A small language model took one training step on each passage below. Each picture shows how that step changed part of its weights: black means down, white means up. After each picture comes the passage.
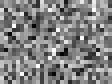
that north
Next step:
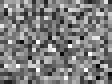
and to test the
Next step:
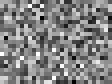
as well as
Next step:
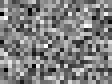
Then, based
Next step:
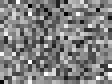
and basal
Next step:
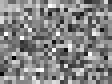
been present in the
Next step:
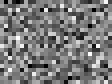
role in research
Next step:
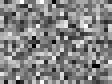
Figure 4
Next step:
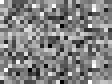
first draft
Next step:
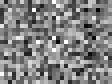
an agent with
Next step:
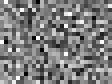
in turn,
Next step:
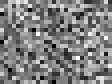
study should be
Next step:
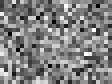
ley que
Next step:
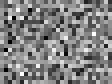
its 5th year
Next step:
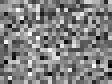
the most significant
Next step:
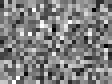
in your
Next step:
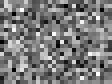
Evans and
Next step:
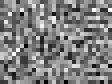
in RC
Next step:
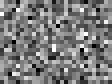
- Brute
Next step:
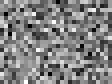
notamment à
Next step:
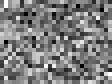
C and E and
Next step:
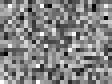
on spoken
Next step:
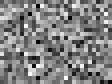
va qay bir
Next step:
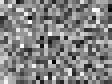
contribute to the
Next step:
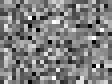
over extended
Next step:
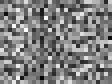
of information in the
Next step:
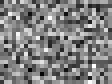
main flow
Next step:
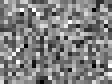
in the level of
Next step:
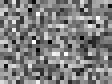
paterna que
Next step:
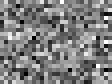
UK, in
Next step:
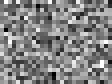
texto, mas
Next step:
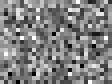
energy up to 1
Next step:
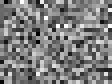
: Let G
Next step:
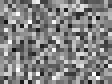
roof or a
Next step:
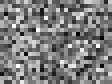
of the East
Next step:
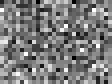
Estat de
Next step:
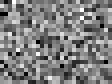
means when
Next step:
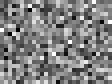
severity as
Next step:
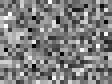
Se por um
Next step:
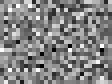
what has been
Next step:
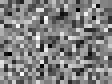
regarding the
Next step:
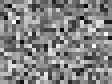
buildings and
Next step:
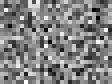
became popular
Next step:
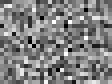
be viewed
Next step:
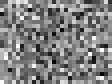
study was to
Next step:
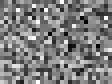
burden of
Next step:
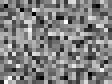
presented in
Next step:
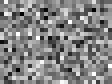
show significant differences
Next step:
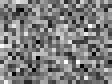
par la suite
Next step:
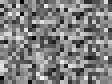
research ...
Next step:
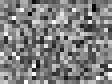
and how
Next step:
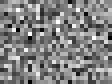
the structure of
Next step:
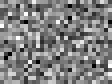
the criteria
